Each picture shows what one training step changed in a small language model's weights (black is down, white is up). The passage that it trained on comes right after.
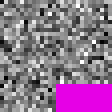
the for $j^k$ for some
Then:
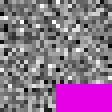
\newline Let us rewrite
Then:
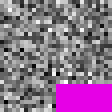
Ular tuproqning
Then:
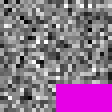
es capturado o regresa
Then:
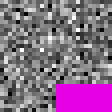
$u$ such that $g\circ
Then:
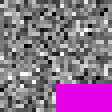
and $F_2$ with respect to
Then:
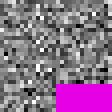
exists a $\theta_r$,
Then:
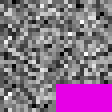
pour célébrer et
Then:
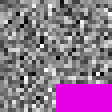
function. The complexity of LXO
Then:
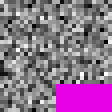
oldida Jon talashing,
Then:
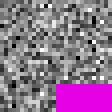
we can find a map \eee{
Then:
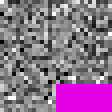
Bakry's approach to be
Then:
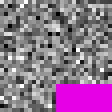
the Wolfenstein parameters
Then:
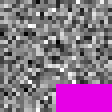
a nutritionist specializing
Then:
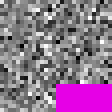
prove (\ref{Rnconver}),
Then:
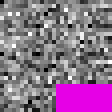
end up with the true one as shown in
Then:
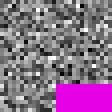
природного парку 27
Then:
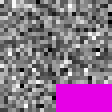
der Altstadt Warschaus
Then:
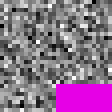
as the norm-penalty
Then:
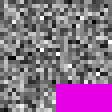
$A \otimes A$ according
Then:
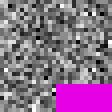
Abdus Salam
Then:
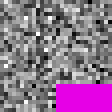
oshirish ko'zda
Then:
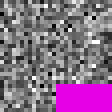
on the lenses. For
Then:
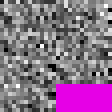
of the procedure). The experimental
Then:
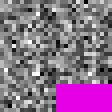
le tissu associatif et
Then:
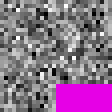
subdifferential of the
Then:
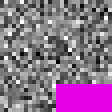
right ($+y$ direction), and that
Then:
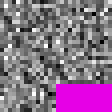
by the total transfer matrix, which
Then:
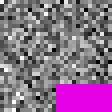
resultantes na solução
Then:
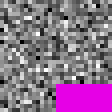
individuals, as testified in
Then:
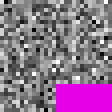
analizlər aparmaq
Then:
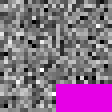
and practical examples of these
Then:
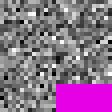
equivalent coactions of $G$ on
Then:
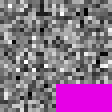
hamda uning shaxsiy
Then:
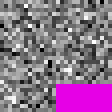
energy/mass would not be
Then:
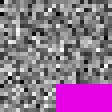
in general. The lower bound is useful
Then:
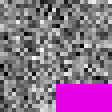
\eqref{constraint2} and
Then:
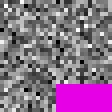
triangles). a) b)
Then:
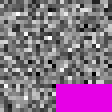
among professionals from the
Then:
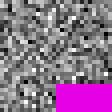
peer-selection algorithm, we will
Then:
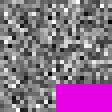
from static to kinetic
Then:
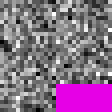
the even-contact structure
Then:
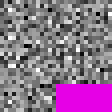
MoS$_2$ to grow on
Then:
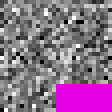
обладают активной
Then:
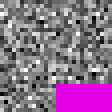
that are conserved by smooth
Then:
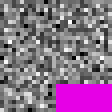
N^+(y)$ such that there is
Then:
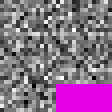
when the black holes are given
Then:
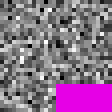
fix the number~$N$ of
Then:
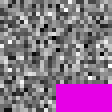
direction with a periodicity of three
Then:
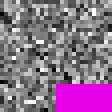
the implementation of a hybrid
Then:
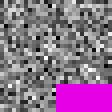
proposed model is not only compared against all
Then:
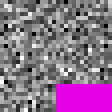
e smart phones) e
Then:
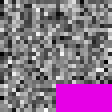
use the same setting discussed in
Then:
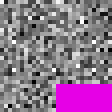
fikrni bildiradi.
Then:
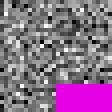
$of \ Finance$,
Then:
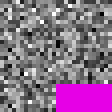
better accommodate the
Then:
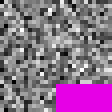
in $S$ that appear
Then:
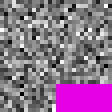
calibration with contemporaneous
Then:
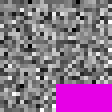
Georgia Institute of
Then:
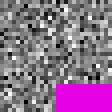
used to calculate event grade and
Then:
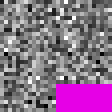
two domains (see Fig.
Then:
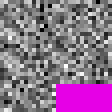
maqsadlari, ularning
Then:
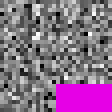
reduce the cost. Finally the ratio
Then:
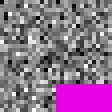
policy – CPRF and
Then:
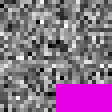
the convex hull of the four
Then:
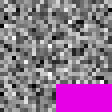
фаол таълим
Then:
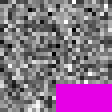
at the Bi site (Fig.
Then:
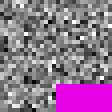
term introduced. We wish to find the
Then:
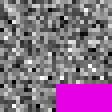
as the separation distances can be
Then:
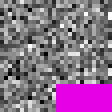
vinculada a la
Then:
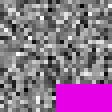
is not. These results suggest that a
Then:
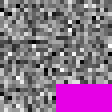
are ubiquitous and
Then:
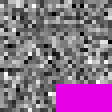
\label{sec:quantum} To
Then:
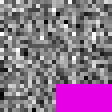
therefore, this cultivar indicated
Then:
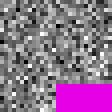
\cite{HS}. Let
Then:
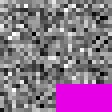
ҳар қандай
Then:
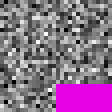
atomic resonance is much larger than
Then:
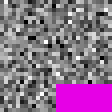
(15 de setembro de
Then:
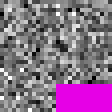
the white dashed line); red
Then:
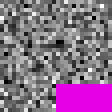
happens in the presence of
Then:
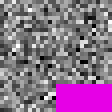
normal crossings and $C_{\iota}$
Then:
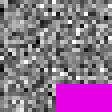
{\rm M}_\odot$), where
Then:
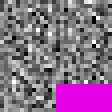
defects are reported in table
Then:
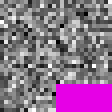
the state variables $(\alpha \rho),
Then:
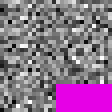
لم يكن
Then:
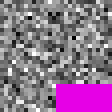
Pınar Salman'ın
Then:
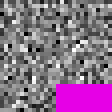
on the initial phase information. In
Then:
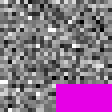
і маркетингова
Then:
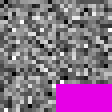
integración de las personas
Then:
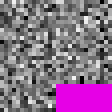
Bartira, representada como uma
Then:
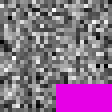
the dynamics of the cohorts
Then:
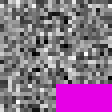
contain the recent stochastic--quantum correspondence
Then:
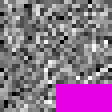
reduce the $O( {{\epsilon
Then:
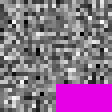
determined from the corresponding fits to the
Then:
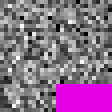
changes the reaction barriers
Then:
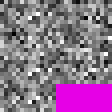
The GRPCs are associated with
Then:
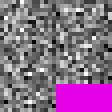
Tendo em vista a relação de
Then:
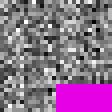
from experimental autocorrelation functions,
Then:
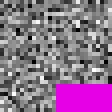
The remaining contribution comes from
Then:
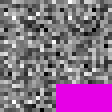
la toma de decisiones
